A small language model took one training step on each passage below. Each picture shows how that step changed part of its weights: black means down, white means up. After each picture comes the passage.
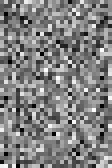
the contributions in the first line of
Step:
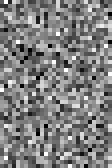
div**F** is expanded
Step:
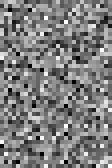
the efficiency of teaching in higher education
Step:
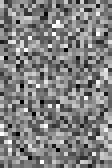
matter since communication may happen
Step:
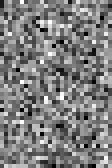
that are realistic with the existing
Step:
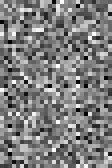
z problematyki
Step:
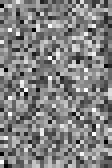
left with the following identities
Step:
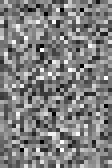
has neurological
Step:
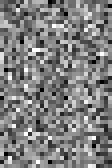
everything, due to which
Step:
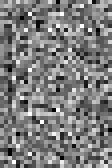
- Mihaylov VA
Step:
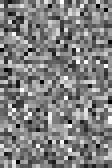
was applied and the cows
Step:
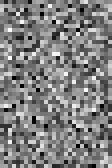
angle of the needle needs to
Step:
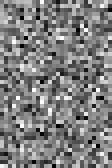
the RG result is the dependence
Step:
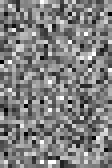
are the ions with their initial
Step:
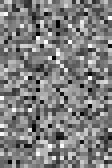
attitudinal beliefs
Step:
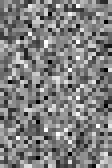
to any changes in patient
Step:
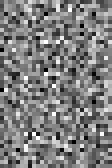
fait beaucoup
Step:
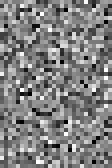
билан ҳамкорлик
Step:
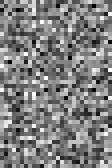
if a decoder receives
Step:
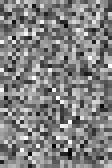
the {\em phase space} of
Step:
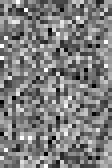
тепловых машин
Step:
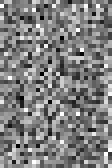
considered here, many other options
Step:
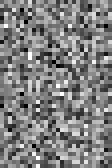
S., Yaser,
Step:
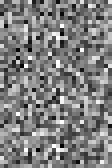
5, Грудной
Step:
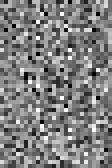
eplace OMD O
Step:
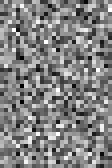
thermal properties superior to those of
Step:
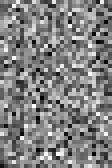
have set to zero. Thus,
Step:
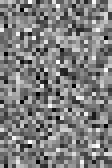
суддів має
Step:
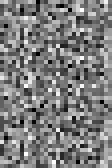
// Русский язык
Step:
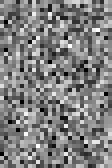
hyperactivity disorder and
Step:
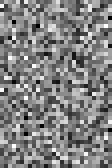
Food Control, 2013,
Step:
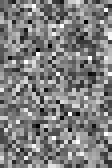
no reasonable values for ${\rm
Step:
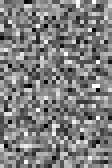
с ОВЗ в систему
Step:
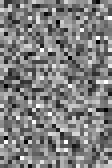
2022 Histidine-rich
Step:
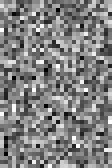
violations of the generalized second
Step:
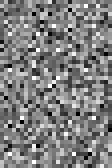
inner and outer layers, we can
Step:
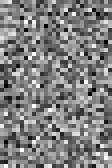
ramifications from the
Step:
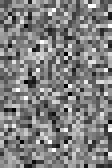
Count Oppersdorf
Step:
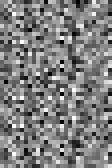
YAML YAML
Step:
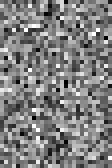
Self- regulations: it
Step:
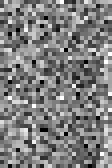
of two factors, unable to
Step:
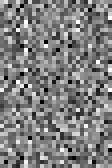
sectores no ocupados
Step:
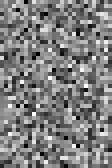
policies to create a suitable business environment
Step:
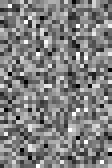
25 anos haviam
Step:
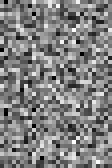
boshqa lavozimga
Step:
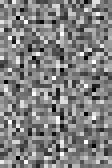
бензола в
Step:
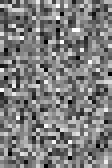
para Campenhoudt
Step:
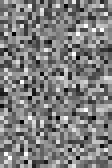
peran guru Pendidikan
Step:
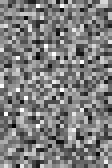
Cambridge, MA,
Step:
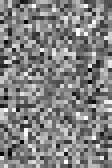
on the human brain processes.
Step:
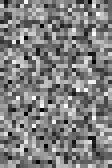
is being reduced to the form
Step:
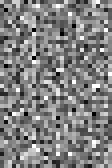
с Козаревой
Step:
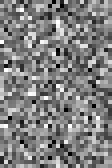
by universal exponents, scaling
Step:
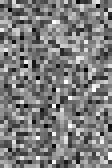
в Германии в
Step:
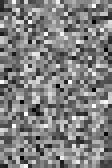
files into .csv.
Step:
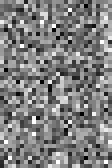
the expected value, and violates
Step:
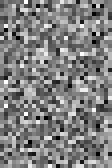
$H_2$, the decay
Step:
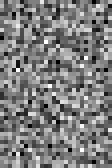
хил талқин,
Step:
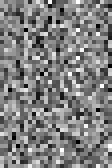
aspect here, because in thick
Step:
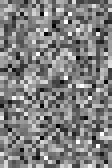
the two languages which have impacted
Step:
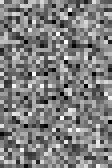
entrepreneuriat et les
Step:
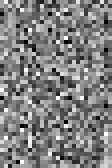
dos agentes de interação entre
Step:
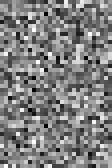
PBS due to the
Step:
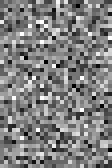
GRH qui vise à
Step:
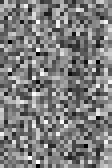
participation, and architectural
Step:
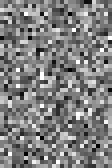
the GEM holed is more
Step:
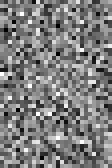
easy to have aggressive
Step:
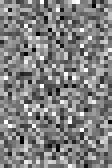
plastic scintillator
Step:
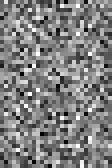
signal power for H1 or
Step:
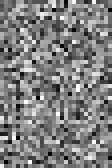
for the ERT including
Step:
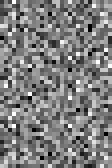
frequency to the pump. The
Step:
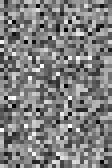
the Extended Mind,
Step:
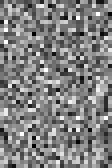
en canal Para estas variables
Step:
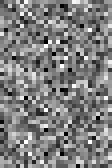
stomach of 2-4
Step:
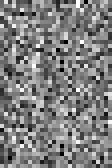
of each nuclear Black Hole
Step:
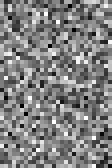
with the former achieving
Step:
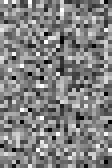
menudo opta por la
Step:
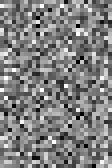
the constancy of the remaining elements
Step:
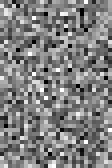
should co-develop (with
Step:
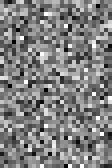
estratégias eficazes
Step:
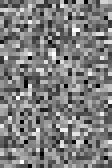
cortex (PreM),
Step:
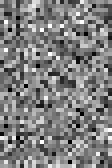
at each point in the frequency
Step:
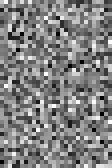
pegawai dalam suatu
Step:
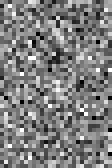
vertex function with $k$ and
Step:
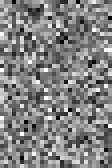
decodes molecules atom
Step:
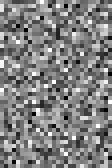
• Better understanding of
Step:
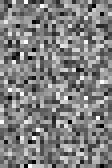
& Methods: It was a
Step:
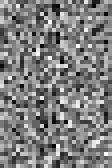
Мирзиёев Ш.
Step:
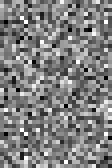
of the human living healthy
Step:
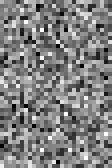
plots Fig. 4.
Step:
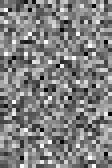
like precipitation. In
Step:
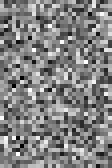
to load the operands from
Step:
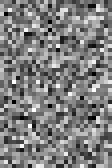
intra coding mode and
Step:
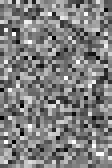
with respect to imaginary time for
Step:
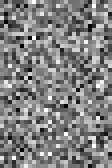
signal can distinguish between the formation
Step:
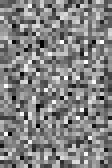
for their excellent performance
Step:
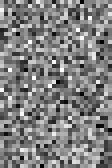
some will use more. -
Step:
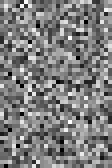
nuclear densities and hence the
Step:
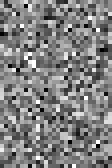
a test pixel being a background
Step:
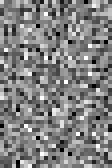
и перспективы для
